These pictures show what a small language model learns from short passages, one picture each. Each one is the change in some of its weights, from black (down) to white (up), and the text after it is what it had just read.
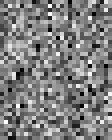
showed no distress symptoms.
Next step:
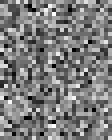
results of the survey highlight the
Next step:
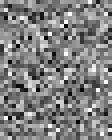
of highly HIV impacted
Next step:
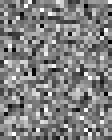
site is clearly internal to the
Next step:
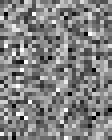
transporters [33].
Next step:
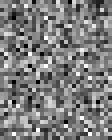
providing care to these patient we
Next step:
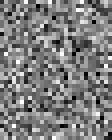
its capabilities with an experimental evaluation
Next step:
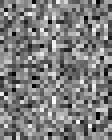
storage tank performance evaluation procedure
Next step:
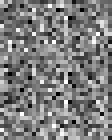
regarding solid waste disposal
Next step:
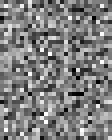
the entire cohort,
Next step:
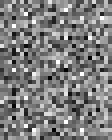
simplifies the estimation problem,
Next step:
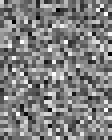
on deposit accounts,
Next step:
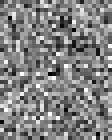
contemporary buildings may not
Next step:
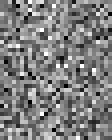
Further research is needed for identifying
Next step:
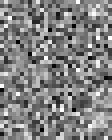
of its neighbourhood,
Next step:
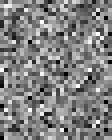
curves of SWNT
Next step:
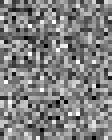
attributes (an average of
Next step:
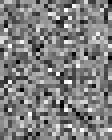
of CeO₂-based
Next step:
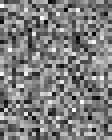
revolt against COAS
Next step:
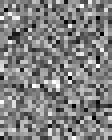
utilized on Bilkent
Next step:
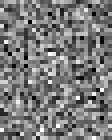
This report sums up the
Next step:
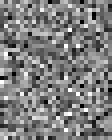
metropolis select the
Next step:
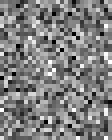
they'll still want a
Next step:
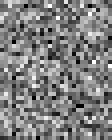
a cubic spline
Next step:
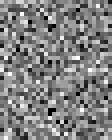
throughout Guyana because of
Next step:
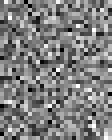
Use of Drugs.
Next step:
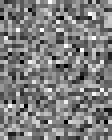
below their reply is
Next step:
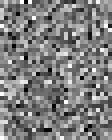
earth structures like retaining
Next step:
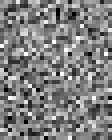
dramatic concerns involving
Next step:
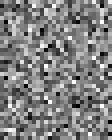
Reinforcement 1. Despite
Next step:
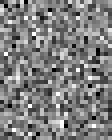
can be applied to develop the
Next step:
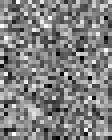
device in addition to a
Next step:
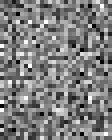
conclusive radiological
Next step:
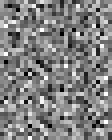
Germany and South Africa¹ will
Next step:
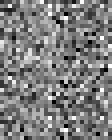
The present research work does not
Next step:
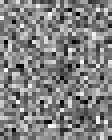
[29]. Although lipid
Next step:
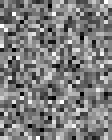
had a peak demand of
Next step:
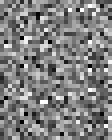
& Litman,
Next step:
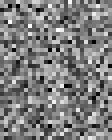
and one hypothesis (tested
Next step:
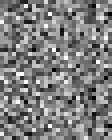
fertilizer production primarily involves the
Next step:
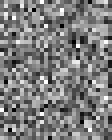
couple mode instability
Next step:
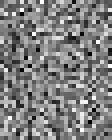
analysis, original article writing:
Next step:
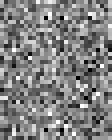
The newly developed solution will
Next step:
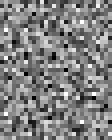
and the OLS controller
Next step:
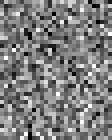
and band support: Feature
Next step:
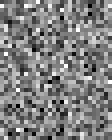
of these drugs, as well
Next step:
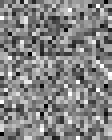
(niacin) with
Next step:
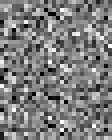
REVIEW OF
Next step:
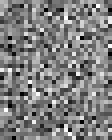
Household living conditions are
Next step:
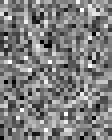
of molds has been
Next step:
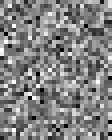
education schools. For instance,
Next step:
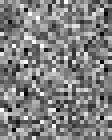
while uptake was
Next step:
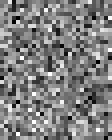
interest The authors declare that
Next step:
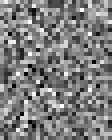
and purpura in the lower
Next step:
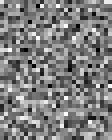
study should be sufficiently
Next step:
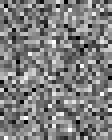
negative relationship. This indicated that
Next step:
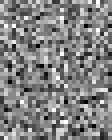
actions taken by the school
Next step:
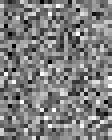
compare adherence and persistence
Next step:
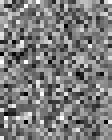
not significantly reduce long-term
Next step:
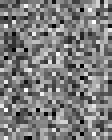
regression data panel analysis to
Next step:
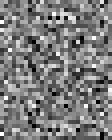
the fibre – the side
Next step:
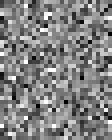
B., Golden,
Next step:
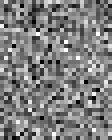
of several tree species along the
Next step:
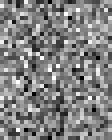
of these salts in
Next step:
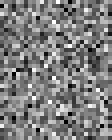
METHODS Sample collection In
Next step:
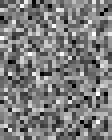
al., proposed a new video
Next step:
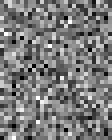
JOURNAL OF
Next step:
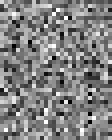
complexes, molar conductance
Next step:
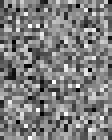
(% of total population).
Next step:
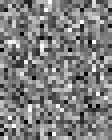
reduced material stiffnesses
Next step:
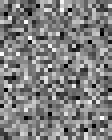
is scored by summing
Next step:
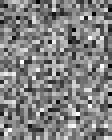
1. It consists of
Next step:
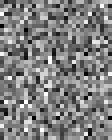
I, Singh S
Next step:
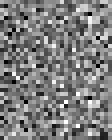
compared to those obtained for the
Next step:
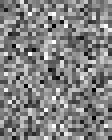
safety authorities at national, regional
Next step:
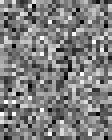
little more than 7.5
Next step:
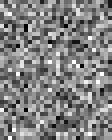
Fig. 2 Neutron
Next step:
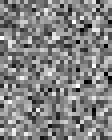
regions based on the results of
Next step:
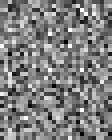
examine the relationship between social media
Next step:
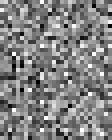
0 on all scales 0 on
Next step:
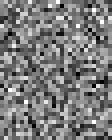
the available gas-phase IR
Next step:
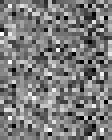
CONFLICT OF
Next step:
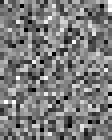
prescription of study participants.
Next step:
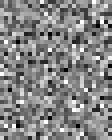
cloud platform. By using deep
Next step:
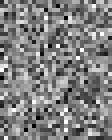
of GMCC, the
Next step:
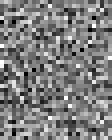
shear stress across the width
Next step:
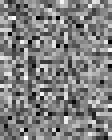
from the corresponding author.
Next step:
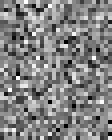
work. All authors reviewed
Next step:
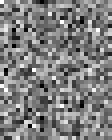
customers [11]. For an
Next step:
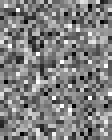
of higher medical education in modern
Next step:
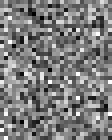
computing the hash of the
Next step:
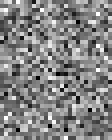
for LCDM models
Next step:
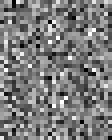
Modern logistics parks
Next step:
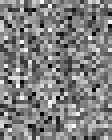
at 5 out of the 12
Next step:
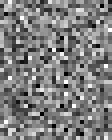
equipped with a Combi
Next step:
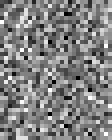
Johnstone J,
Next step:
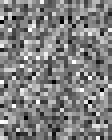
person owing to life
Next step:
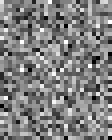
on the pressure head at that
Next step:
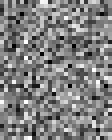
other things being equal) and
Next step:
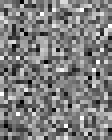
solutions with speed and optimality
